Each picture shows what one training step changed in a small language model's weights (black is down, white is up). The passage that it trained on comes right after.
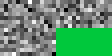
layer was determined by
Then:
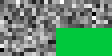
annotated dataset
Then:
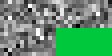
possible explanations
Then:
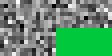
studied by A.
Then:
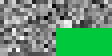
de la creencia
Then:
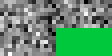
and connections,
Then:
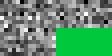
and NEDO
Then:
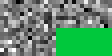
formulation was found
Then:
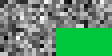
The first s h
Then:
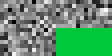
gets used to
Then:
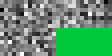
Social Security,
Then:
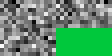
This guidance
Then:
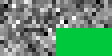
is coupled to
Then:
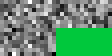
with a fixed length
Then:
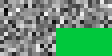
black we plot the
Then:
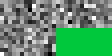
the equilibration
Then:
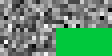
situation of the form
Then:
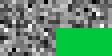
which is crucial in
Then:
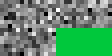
less than .001
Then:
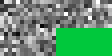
Writing –
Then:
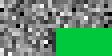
international journals,
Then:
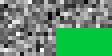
leads to two
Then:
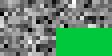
and principle of
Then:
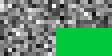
were performed twice
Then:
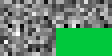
of the transverse
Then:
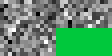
are common in behavior
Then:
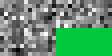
power system networks,
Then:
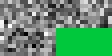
the latter, is
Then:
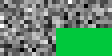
the new educational standard
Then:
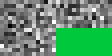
valuable that
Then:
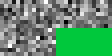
after fitting one
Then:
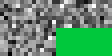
for resale or
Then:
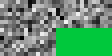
condition.} All
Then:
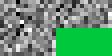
Desde el
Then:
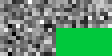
Among the
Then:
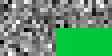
is transported via
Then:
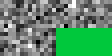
production are some of
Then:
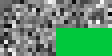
with 63 percent
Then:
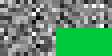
à minha
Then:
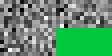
Table 2 of
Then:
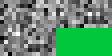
of fertile
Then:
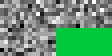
an optical cavity
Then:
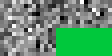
-N, total
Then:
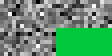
засобів за
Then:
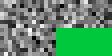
are semantically
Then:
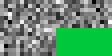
bias appplied
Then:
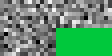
are possibly
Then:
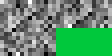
consists in the
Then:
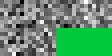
cause a significant
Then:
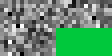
efficiency and reliability
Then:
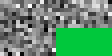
Examining the
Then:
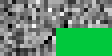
decision or on the
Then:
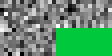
solutions of the direct
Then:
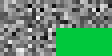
may induce
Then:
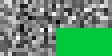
und deren
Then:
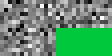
settings cover a
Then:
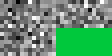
DTS talablarini
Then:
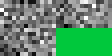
range of a few
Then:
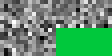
the stars as
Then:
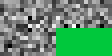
in the country.
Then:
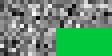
питної води
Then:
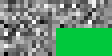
бўлиши билан
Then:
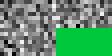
the SR
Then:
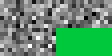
moral concept, social
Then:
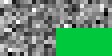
magnetic field in the
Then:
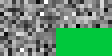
required for determination
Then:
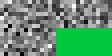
of independent expert
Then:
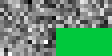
the study, and
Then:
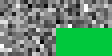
easier to
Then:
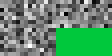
Social interactions are
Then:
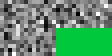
providing for the
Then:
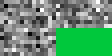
Kyoto University
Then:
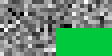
generate a random
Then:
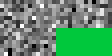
School of
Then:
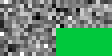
showing Body
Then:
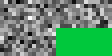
finds the behaviour
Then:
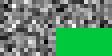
is at the
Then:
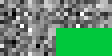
языка в
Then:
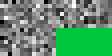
of heavier
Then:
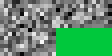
strong interaction theory.
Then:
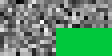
not only a simple
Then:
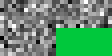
the absorption features
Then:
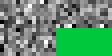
atoms there is also
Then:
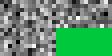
final global model
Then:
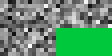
"I trust
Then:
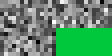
that are in
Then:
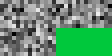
methods. In
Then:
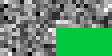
are explained with
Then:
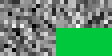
color-color diagram
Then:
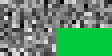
the liaison
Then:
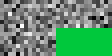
за ІХ та
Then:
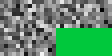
dynamiques et
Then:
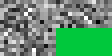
фаол ва
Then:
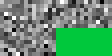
system in the
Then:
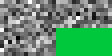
made a response,
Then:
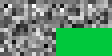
equipment. -
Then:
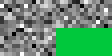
For example, in
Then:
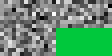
de sociabilidade
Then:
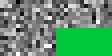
average monument,
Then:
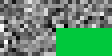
the bulk response of
